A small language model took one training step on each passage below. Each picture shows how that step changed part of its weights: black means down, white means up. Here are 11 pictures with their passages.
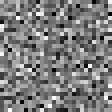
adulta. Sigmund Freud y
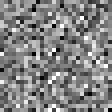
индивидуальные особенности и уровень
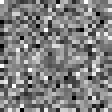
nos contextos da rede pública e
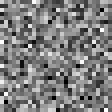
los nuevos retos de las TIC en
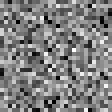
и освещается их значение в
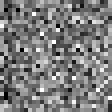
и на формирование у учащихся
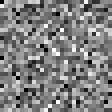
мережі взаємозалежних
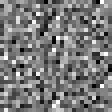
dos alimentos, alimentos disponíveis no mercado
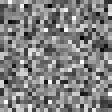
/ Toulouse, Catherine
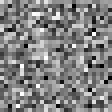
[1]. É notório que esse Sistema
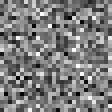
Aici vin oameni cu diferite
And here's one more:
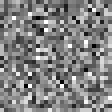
qiymat bahosini shakllantiruvchi
